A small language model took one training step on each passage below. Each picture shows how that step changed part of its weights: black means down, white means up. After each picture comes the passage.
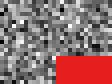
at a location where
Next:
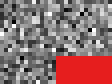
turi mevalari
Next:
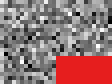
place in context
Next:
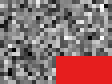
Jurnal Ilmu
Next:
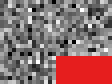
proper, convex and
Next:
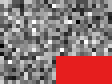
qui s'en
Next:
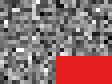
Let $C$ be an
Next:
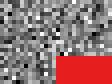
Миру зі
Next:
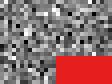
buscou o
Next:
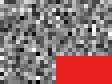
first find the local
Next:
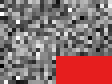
approach would be
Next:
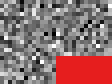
então a cada dia
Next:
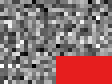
a base change
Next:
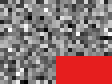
aim is to study
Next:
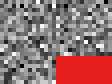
be the category with
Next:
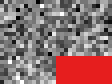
ist zentral
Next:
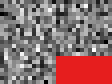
we can see that the
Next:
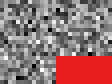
solution $\gamma$ to
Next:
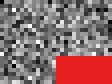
regular as well.
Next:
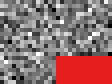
theorem in such generality,
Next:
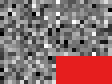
dashed, line
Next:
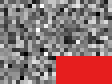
bir avloddan
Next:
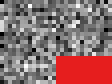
se concentrant sur
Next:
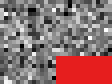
Theorem 2.8,
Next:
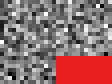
Calculation at
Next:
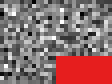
vírus e
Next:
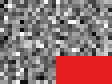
a timed get
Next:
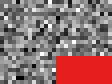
$E$: thus
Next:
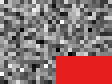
not commute with
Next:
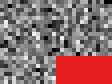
Krause, R.
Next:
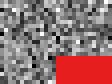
en particular, no se
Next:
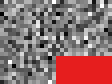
and uniformly
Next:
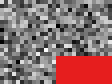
muhim rol
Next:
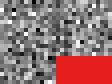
residencial, com
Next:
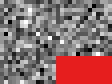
\to +\infty}
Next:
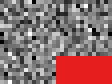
we introduce the
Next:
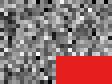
mapping property
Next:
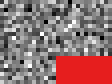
this configuration
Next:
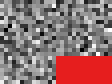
now on, we will
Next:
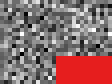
of the corresponding matrix
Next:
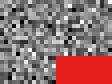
\end{lem} A
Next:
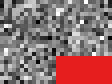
minimal. In this
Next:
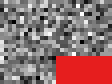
devolução ao
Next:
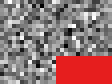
A different yet
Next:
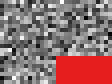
is DHID if
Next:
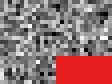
of mathematical
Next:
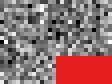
being killed
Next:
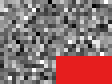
Apps Creator
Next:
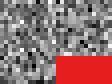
die Verbraucher
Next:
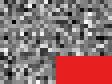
proven there that for some
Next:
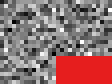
= F + \alpha
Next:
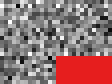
ish joyini
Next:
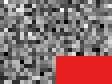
show that a weak
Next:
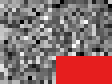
a connected sum
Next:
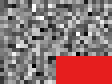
GRH, we may
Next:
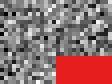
trial involves
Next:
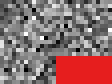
happens on
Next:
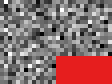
negara untuk
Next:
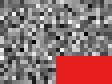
uniquely defined by its
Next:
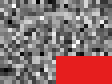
a function satisfying
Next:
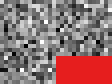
\medskip {\bf
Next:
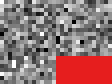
ensino e de
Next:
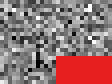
факторов с
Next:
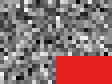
$\Omega$ must have
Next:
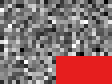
alejan entre
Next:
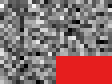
The splines are
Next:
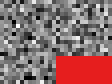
\mathcal{I}} 2
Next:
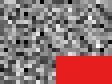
compromise may be
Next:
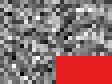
травм у
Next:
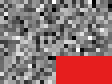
of variables, the
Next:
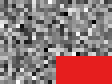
paper, we also
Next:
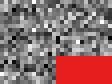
en una baya
